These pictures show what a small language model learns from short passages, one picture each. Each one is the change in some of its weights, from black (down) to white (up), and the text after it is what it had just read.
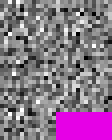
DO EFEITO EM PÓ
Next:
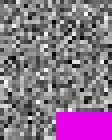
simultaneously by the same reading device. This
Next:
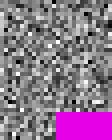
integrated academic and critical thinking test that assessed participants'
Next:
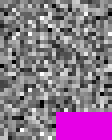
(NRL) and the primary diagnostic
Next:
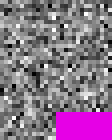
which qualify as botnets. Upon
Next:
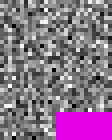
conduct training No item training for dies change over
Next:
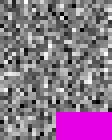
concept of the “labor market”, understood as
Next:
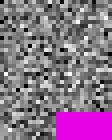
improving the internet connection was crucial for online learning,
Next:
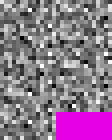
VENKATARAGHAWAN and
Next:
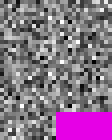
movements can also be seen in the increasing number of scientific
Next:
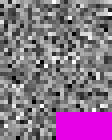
attention was given to cautery, where only
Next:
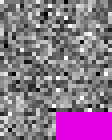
calculations resulted in a mean furan
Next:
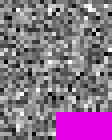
glutathione level) were measured in lung
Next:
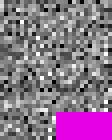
analytical performance metric and is able to provide
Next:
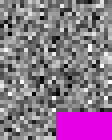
theory is used to make the following arguments:
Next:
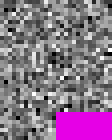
of stakeholders in addressing pressing issues.
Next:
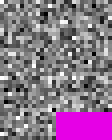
verification resulted in classification accuracy exceeding
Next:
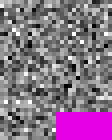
architecture, showing the confined fluorescent
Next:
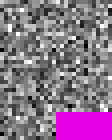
numerical values of the dimensionless combinations
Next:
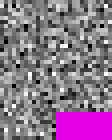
constitution shall be weighed against the
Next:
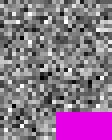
Regency. There were 100 oil palm smallholders
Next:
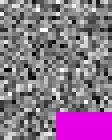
I Pav. width upto 5 m and
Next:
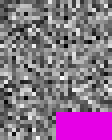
can be enhanced by installing a radiant
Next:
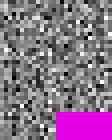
support large number of vehicles and infrastructure units without performance
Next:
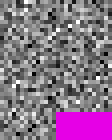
influence, which is partly derived from their membership
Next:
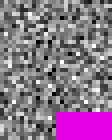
POWER SINCE 2010, THE
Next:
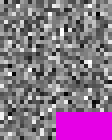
critical in the design process. The measurements revealed that the
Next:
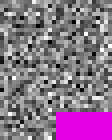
management. Measurement (How to measure whether the
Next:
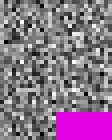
execution constraints for the underlying layers
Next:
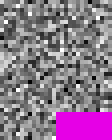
0.05$). The increasing of the TBA
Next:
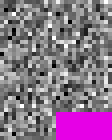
of natural gas consumption as the feed in the process.
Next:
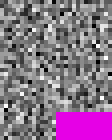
the biosensor to 1.0
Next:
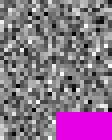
dynamic accuracy configuration of DNN models to ensure performance
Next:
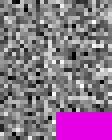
damage to the lymphatics of the
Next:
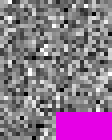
Abstract The Great Sphinx at
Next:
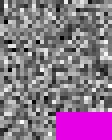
of butterfly pea flower extract The
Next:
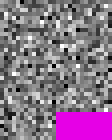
earlier example, $(d_4,
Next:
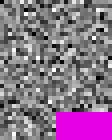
were collected through non-probability consecutive
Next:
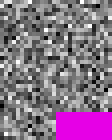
of the students and the perceived illnesses they
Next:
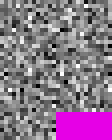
Fresco, and R. Leemans.
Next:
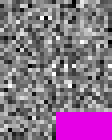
for content integrity verification - Transparent version control
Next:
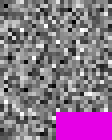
for uncovering and interpreting complex relationships within the
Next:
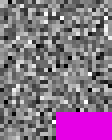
in natural environments, IV is for industrial use and is
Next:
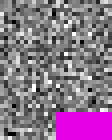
and substantiate the imagology of the
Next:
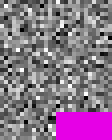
With this situation in mind, our research also revealed
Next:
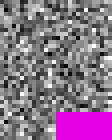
very special "thank you" goes to our
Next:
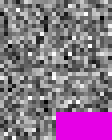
polyphenols) contents, presenting a
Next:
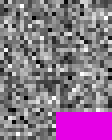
Neale, C.M.U.;
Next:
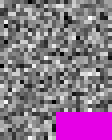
three 8-bit full adder blocks. In
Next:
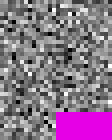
what is right, but does the opposite.
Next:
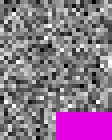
related mainly to the time when the malicious activities
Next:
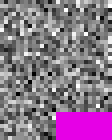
effective approaches for monitoring and managing water quality in
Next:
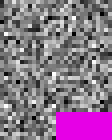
the acetyl proteome - enabling precise
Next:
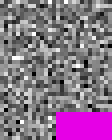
chaos. f_u : Core
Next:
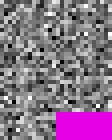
between the numerical results and experimental data reported in the
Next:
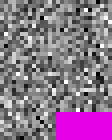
When the light falls on the circuit which
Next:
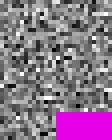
CADIMA, which was developed through a collaboration
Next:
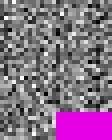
manual can be ordered from the
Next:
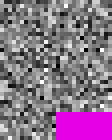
problems has been a subject of several studies worldwide
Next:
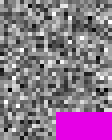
explain the operating of interpreters' minds.
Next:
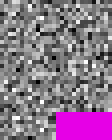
character), is formed. All these abilities and techniques
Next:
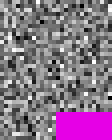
a vocational school while (15 or 25.42%)
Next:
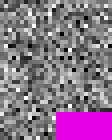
as it only works with just one time series and
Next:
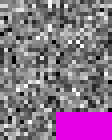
study can be considered as non-amine or very
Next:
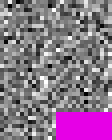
the purpose of the data collection/generation
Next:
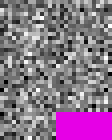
Churchill's statue defaced?,"
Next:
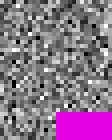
efficiency of fertilizer N because the interval between application
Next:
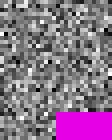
your responses will be held confidential.
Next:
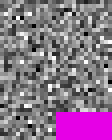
the underlying tax instructions and can be
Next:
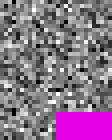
to the Simplex-lattice centroid
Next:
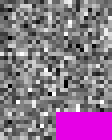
is to represent the burden of amputation
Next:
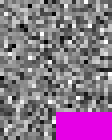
of the post-Appellate Body governance
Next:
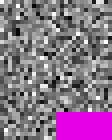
for the six years following forest regeneration. An
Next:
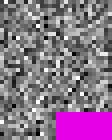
fractional order controllers is discussed viz.
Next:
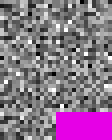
in Table 3 and Table 4. Determinant
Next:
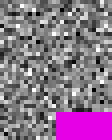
of microorganisms. The biomass and activity
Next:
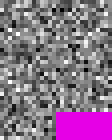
of damage caused by insect pests in Man,
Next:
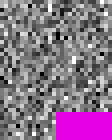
of the local cuisine is the use of
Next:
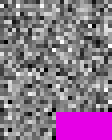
defect less modified coating did not change
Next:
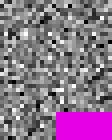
bark (*Salix alba* L.)
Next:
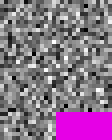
with lower socioeconomic were more likely to practice
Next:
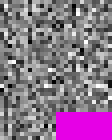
Uenishi, A. Sugimoto
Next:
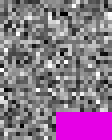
reveal abnormalities. Further evaluation with
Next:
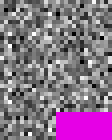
of knowledge through research activities [23]. The concept of
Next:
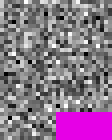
(ionization of the hole), which by a
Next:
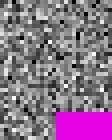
a Muslim. I'd never known
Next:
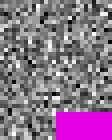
tool holder interface characteristics for each drawbar
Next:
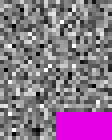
cell type natural fibers. In addition, a new
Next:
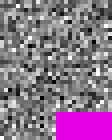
Hegemonic Flashpoint Between
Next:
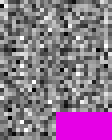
takes into account the use of aids and devices
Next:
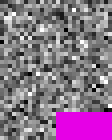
studies of similar kind which have been done in Indian
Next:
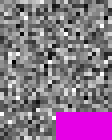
growth and protecting plant health Nutrient
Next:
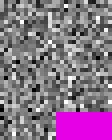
positions. Since both studies are “first
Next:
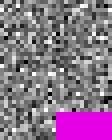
by an n by n adjacency matrix (also
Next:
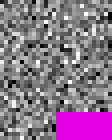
b. demaculatus* (Strand,
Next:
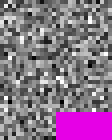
Euclid has proved the inequality
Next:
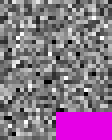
types, orientations and jacket thickness,
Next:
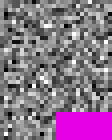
Data cleaning steps, including code and detailed information
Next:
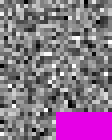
Crustal Thickness data [11].
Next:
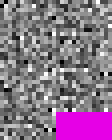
the dimethyl ether of quinol with
